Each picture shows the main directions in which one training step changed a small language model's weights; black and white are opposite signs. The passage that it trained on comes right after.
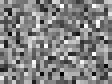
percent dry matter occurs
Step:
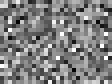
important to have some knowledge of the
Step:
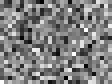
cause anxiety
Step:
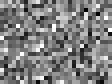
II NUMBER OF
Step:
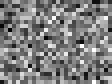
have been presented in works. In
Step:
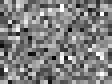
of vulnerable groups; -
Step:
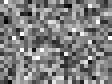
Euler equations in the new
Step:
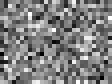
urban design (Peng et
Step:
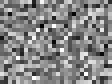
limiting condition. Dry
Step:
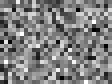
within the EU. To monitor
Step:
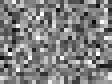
for teachers to use good
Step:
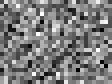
to obtained accurate reading.
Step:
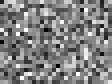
study highlights the critical
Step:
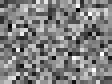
during upper respiratory
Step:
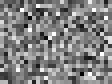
by a low speed, open
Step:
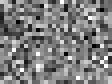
gasoline and diesel
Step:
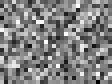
at the wrist are supported
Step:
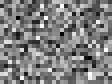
presence of a transient
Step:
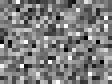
movement to economic development.
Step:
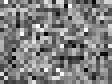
facial traits are
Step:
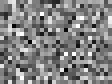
and Generalized Farey
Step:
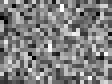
of the emulsion systems on the
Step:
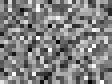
satisfaction; •
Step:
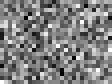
our behavioural model [24],
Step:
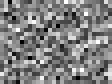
watershed in the history
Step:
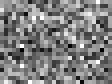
can give us a vast number
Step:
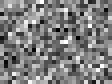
a life member of the
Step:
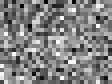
(KBK) has the following
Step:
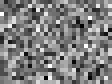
al. [65] observed a
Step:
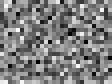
- crop lands,
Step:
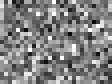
Christopher Jon
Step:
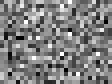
an issue of efficiency on
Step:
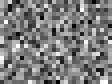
MOS transistors are
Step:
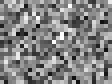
and symptoms of
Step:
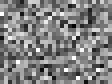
sure that Iran would not
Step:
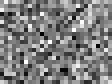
the most relevant articulated
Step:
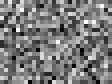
the Staatliche
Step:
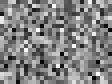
Experimentation in single
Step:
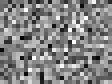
I may judge, accurate
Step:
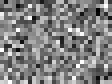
identified. The significance of
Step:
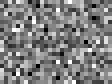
(dashed lines). Table
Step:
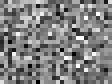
people. Survey institutions and
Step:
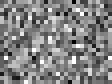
(60) sexually
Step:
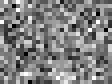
to extract the texture information
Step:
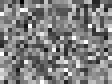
that, what Sapp instead
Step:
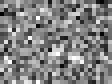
constant. Then the
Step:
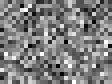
this study are included within the
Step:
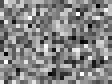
into schools especially in
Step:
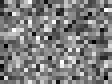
numerous indications of the
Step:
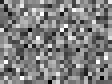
of research outcomes through modern
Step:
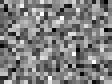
of glyphosate
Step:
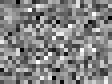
des « pratiques
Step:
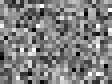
as a primary business function
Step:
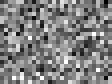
fruitful collaborations and
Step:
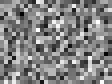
Angiang province and the
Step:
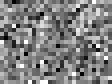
negative aspects of products
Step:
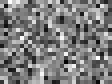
volume of 40%
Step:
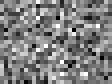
actions. In general, the obtained
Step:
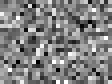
municipal waste has
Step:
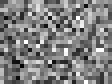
the data analysis, interpreted the
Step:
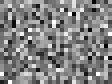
3D design, programming and
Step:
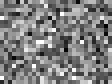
dx \right), k =
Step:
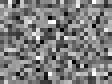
at detention times
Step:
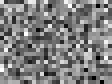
Sample size and Number
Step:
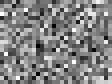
it was neither purely
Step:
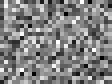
all conditions. Darkness and
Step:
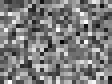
life no less than to
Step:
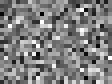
which seek to assert
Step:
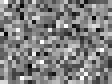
or diamine as the chain
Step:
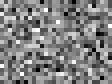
Standardized Coefficients
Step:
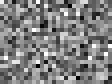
Driving Factors: A
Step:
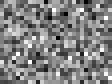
framework on flourishing and
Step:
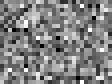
the users' needs in terms
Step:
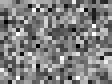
blood or gastric
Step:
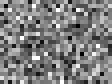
from the ESP32
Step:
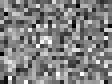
analysis, the vaccination
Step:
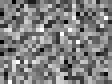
sense since the purpose
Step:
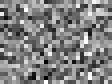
hypertension is especially
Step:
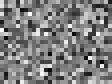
‘riemann’ metric.
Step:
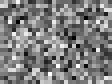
important to share the same work
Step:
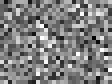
inflation rate varied between
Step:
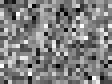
above the total Population
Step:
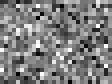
slightly constricted
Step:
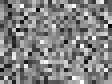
results No RCTs results
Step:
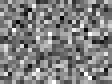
01: Appendix
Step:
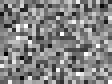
that out of 26 domains 10
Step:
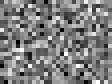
impacts on the system which would
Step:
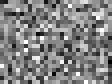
environment quality in Moft
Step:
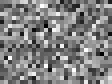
and found that drivers
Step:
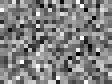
answers to the posed
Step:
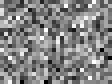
the method is shown in Figure 2 in
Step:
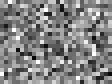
of ships in the relevant
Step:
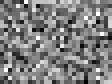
to go. The persons with
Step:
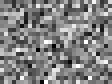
students sleep in our
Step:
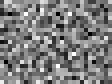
year 2025 to improve the planning
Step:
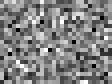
to take the “right
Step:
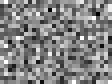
Holdings (Project)
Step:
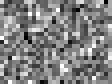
Availability and Milk
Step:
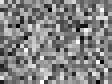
the input-output method to
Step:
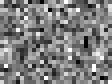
balance between neuronal
